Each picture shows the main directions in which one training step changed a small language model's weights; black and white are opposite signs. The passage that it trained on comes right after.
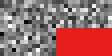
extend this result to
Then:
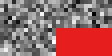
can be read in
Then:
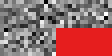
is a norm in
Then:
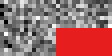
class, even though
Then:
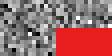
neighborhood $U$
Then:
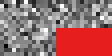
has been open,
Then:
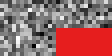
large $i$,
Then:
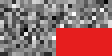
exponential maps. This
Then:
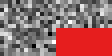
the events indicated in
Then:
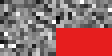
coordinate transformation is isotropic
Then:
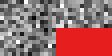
by the theorem may
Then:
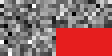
found, or whether
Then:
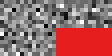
vertex labels repeat
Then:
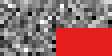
method for solving for
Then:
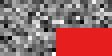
we first derive upper
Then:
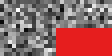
spread). A further
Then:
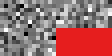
using Corollaries
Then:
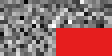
equal: \[
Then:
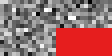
lattice itself is
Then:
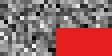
$X$ denotes
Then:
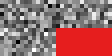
of $y,
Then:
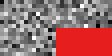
it is sufficient to
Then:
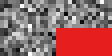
reliable as in
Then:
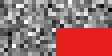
\cdot \mid
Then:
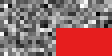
the unique horizontal vector
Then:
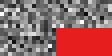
considered and the
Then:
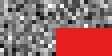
by Althaus
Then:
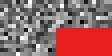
the counting of
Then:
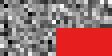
So we can use
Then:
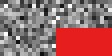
CKM matrix
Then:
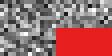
and the surface tension
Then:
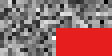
extra dimensions in the
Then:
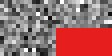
data were provided by
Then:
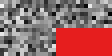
, + \infty
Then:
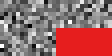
This is important because
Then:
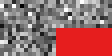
more energized
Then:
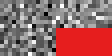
It is shown that
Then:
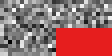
one square degree area
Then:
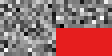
minimization of the
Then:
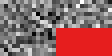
equation is built
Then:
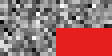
fluctuations could be
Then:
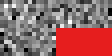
same work,
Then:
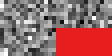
now observe that
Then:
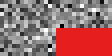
of the integer peak
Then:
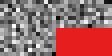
one of the main
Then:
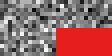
TO THE
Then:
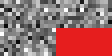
represented by dark
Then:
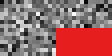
it was perfectly
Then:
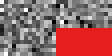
particular, notice that
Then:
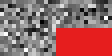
for the solutions of
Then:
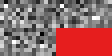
than monomials
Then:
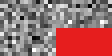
of $t$
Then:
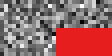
the distribution of stochastic
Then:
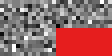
two, three
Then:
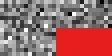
although the almost all
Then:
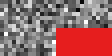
the ranges
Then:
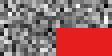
sharp superconducting
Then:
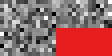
obtain adaptation to
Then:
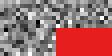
to a single
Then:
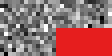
width $\Delta
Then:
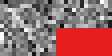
STFT with a
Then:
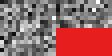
and eventually a
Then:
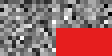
layer 2 for
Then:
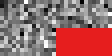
then follows by solving
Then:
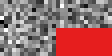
This technique may be
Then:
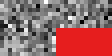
measured exponents in both
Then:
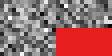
approach leads to a
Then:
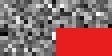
We assessed
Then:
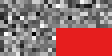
$z$ is
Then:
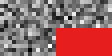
coefficient of the noise
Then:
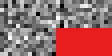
other contributions that may
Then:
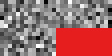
The dashed lines show
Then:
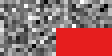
peak appears at H
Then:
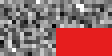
and ions are
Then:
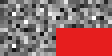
papers of the
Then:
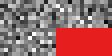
on $X$
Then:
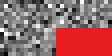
panelization, given
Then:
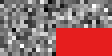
too small to be
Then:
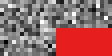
for the simple relation
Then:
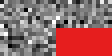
precisely, we
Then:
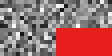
Let $q =
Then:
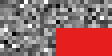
proceed along an alternative
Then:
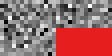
$\beta$ goes
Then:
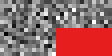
will not make
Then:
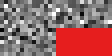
general representation of the
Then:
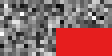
is \[ \theta
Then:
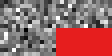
HZ calculations as
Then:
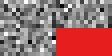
basis functions for the
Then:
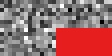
if the RD
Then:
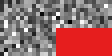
that either%
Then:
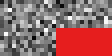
constraints collectively form
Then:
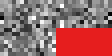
by parts (see
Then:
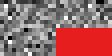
feature combinations.
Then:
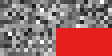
considers a
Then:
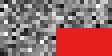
energy flow in the
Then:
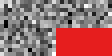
that passed a
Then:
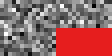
formulation replacing the
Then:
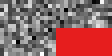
the period constants.
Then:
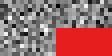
$f \in
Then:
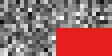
every node in
